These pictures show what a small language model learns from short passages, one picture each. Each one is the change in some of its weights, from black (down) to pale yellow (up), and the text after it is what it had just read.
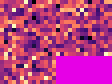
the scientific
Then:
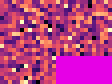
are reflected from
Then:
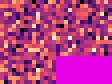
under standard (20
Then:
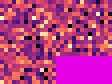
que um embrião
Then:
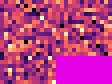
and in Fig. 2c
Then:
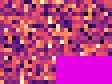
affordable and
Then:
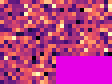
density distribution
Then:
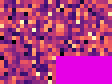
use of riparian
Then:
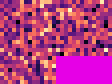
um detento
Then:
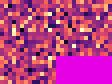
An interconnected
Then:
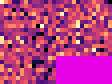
belum memahami
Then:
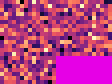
beam was made of
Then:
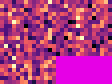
example, include
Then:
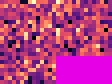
31), particularly
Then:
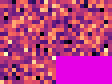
reactions of some new
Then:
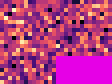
are not anticipated
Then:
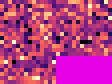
upon Customer
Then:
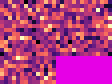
La culture et
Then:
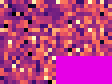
evaluate the performance of the
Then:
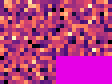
en la trompa de
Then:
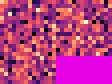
with cloud environment in
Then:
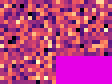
be affected by
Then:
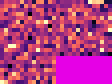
of Z . The resultant
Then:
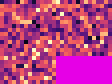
the mother and
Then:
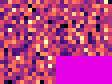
bilan birga inson
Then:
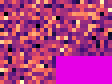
Buning uchun
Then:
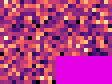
participants will be maintained
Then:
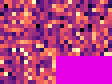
bir landshaft
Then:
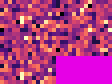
ta'lim bir
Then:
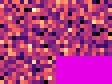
d'au moins
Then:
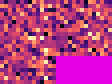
essentiality of a
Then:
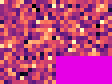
Comments: 2 a.
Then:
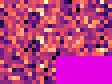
educational institutions,
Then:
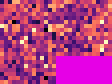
Edwin Hill
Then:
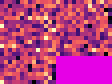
условиях на
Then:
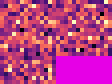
la declaración de la
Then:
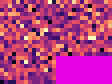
computer with location
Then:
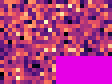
of tazkiyatun
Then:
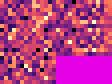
“within the
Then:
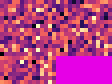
у повному
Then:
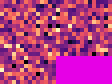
існуючи в
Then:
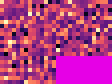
(IoT) is
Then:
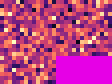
century. In
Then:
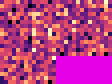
shown as orange
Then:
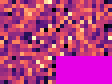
and Logistics,
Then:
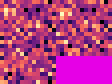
D, Luo F
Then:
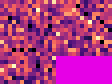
that poor vision,
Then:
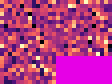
be expected to use
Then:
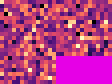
auch an fehlender
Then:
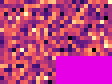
The usability of the
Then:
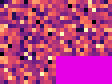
Wolsan and
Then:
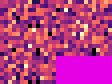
surface due to the
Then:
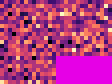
waste has evoked
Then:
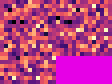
для доктора
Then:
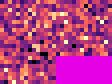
method and primary data
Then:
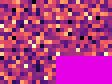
estão sendo
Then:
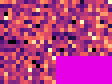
providing some level of
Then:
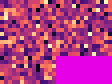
ser humano, es
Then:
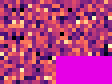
ijobiy va
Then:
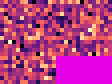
significant influence on their
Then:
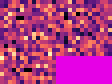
(4% pleural
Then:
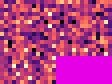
impact velocity
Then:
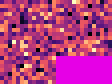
change threatens
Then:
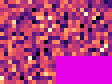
sua resposta,
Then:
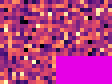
Svens, M.
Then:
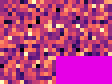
officially defined
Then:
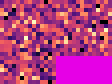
only are educated, as
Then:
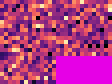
tot de te volgen
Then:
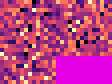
the framework of the
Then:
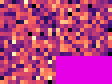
Analysis and
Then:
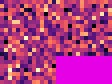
this, there are quite
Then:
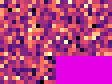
primarily on a
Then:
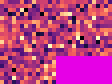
Союза. К
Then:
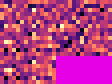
volume of fine
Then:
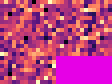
Data Science
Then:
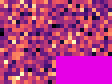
- Fluency means
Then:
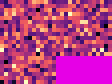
ao acordo”
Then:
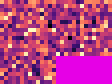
especially when
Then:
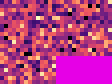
and treatment of
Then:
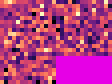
addition to making
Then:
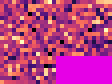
as expert respondents
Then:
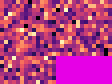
efectivo no
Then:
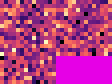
decreasing trend
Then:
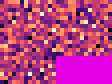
foi: estudos
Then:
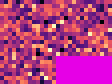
a variety of different
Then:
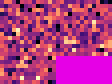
colaborează cu
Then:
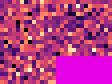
number [Inventory
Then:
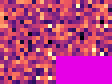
виходу з
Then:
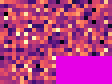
describing all the
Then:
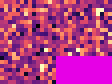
as well, he is the
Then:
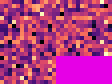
having better
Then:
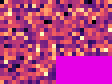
is observed. A
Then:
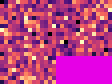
oxygen and the
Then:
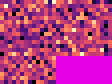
removed which results
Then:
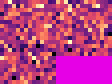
from the lesson and
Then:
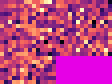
political similarities
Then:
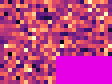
systematically reviewing
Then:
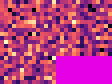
i zarazem
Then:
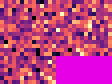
garnering the
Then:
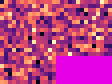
code. It shall
